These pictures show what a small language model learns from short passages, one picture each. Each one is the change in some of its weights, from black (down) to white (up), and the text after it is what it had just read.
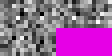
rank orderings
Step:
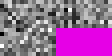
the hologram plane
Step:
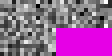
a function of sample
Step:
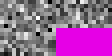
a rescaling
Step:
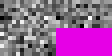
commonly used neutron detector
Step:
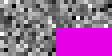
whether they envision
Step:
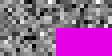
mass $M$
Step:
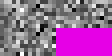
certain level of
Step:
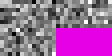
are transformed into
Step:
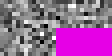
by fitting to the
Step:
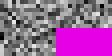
the results reported in
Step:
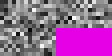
and broadens the
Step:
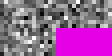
triple quantum dots
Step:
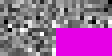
As noted by
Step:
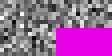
to the original
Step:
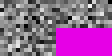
and inferences;
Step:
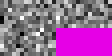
EE performance via
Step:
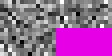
the tuning
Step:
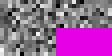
each user is described
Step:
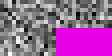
the order of transition
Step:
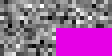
theoretical structure consistent with
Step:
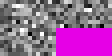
was already observed by
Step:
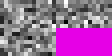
rate is sustained
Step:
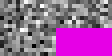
children by
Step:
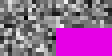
however, it is
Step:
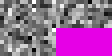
as we shall see
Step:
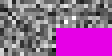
the probability of
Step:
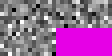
basic properties on a
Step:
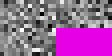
in Section V.
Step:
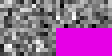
above equation gives rise
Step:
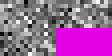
surface charge density.
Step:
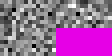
both theoretical and experimental
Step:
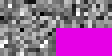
set to follow the
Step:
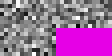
Ref.~1 indicates
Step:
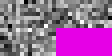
of magnitude, eventually
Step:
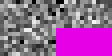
i }^\beta
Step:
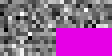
{\em Particle
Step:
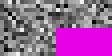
the Dirac points.
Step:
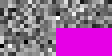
First, recorded
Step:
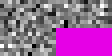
our model framework to
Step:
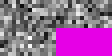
attempts to determine
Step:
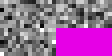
dataset consisting of
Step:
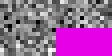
It explains in
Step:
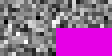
As a result,
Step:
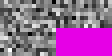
in the regime
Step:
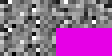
c c}
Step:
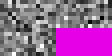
the difference, a
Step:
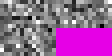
Next, we
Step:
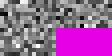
That player is
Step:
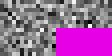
the case of
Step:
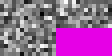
possible way forward to
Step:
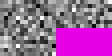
basis in the linear
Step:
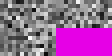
The Use of
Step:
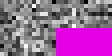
and marginal
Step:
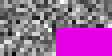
decoder models
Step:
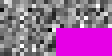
be applied to a
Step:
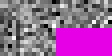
on the depth effects
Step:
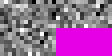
is then performed by
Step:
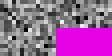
the nearby universe
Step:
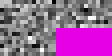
are more strongly affected
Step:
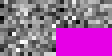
shorten the
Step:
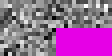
of the Monte Carlo
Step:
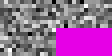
in the early
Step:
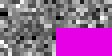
corpus is
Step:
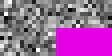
details. One can
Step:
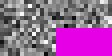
static properties and
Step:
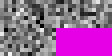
saturation momentum
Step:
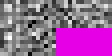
the size and shape
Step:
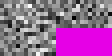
with the CMB
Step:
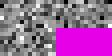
losses on
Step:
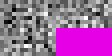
IEEE International
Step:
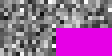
category of continuous
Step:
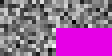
panel are in all
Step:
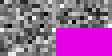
nonlinearity wherein
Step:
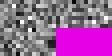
which vanish-off
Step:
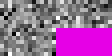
space on which the
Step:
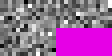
MeV when the shock
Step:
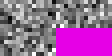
while for CSG
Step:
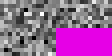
highlighted that
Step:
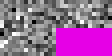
of $\Delta z
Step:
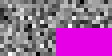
increases, the linear
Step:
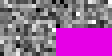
in Fig.
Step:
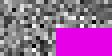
particle under perpendicular
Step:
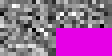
1)$ is the
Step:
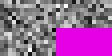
the image.
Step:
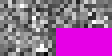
2 T, is
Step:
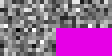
particles are assumed to
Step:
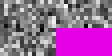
understanding of patterns of
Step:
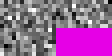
former has been studied
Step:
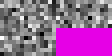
There are two
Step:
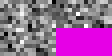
can be well
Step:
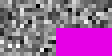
their low conduction
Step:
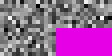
a fiducial parametric
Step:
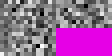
realization that
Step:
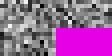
the abstract bit
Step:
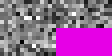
standing wave
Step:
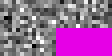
consider two other potential
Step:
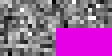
agree very well with
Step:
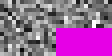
the wave function
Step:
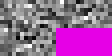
with traceable evidence
